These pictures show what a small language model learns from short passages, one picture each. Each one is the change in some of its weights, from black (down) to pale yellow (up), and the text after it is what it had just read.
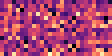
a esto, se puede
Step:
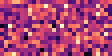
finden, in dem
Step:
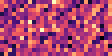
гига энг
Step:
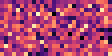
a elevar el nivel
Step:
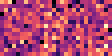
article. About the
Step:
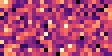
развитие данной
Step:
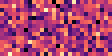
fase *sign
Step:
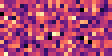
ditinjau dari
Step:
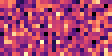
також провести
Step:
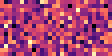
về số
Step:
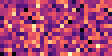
beginnt bei
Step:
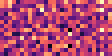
OF SCIENCE
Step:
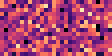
шу асосда
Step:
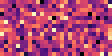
saber: I.
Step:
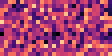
menor de corta
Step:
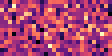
expect a
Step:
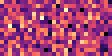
nazariy va amaliy
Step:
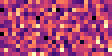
qiladi [8].
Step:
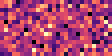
можливостями у
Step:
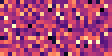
como higiene,
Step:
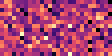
tiene un significado
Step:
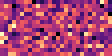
de la corteza
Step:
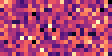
investigación. *Revista
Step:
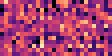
etilishida muhim
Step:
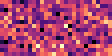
interdisciplinary research
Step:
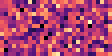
os artigos foi possível
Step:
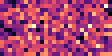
en die welke worden
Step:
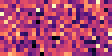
belajar tidak
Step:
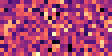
years after the
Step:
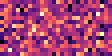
elkin tutib
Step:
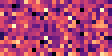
se puede afirmar
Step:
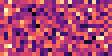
volumétrico de
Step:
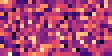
половые и
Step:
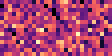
de cloroquina
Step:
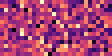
nos olha.
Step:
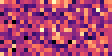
OF PATIENTS
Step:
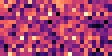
- uma vez que não
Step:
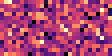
toutes les
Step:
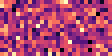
и политических процессов
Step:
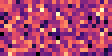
VA AKTAB
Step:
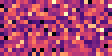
ko'p hollarda
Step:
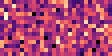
diagnose segala
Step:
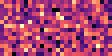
va jazirama
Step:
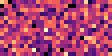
18 artigos da
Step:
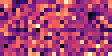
в том числе в
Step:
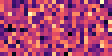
**è stato
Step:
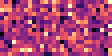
SSB va
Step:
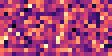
use changes
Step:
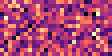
tushib ketishi
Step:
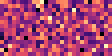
rivojlanib borayotgan
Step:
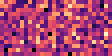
олов, бурун
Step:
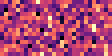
визначення стану
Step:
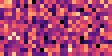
uma vez que busco
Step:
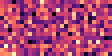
Tempo de pesca
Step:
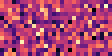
Mohammad Ali
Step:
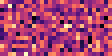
of total assets,
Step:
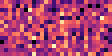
independente da
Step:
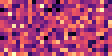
mais dinâmico,
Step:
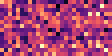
sifatida to'liq
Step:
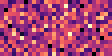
an optimal level
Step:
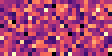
Item de la
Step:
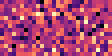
текст, така
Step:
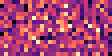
des biais dans
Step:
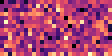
confusa y
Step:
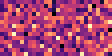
de atención a la
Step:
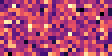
Esta tabla es de
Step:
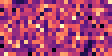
в то время как
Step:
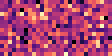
su im visoki
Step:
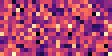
a todas as necessidades
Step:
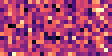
constituído por
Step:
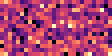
básicamente porque en
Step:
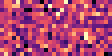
kembali dengan
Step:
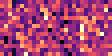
the prospects of
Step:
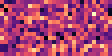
no ciclo de
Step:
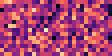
da doença e
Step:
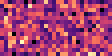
olahan sendiri
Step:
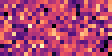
I yarmi).
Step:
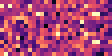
makine veya
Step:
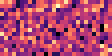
лица могут
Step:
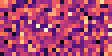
от орқали
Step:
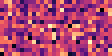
es un sistema directivo
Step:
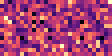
qilib aytganda,
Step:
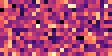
conversaciones desde la
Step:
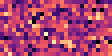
and their new methods
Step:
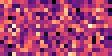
y jugadores
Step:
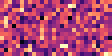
Kálvária –
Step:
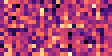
– Candidate
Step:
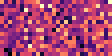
kwa makabila
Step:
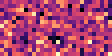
deles é especialmente
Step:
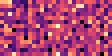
método inductivo,
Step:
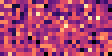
ishi uchun jismoniy
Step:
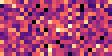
étudiants à
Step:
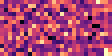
nastreven van
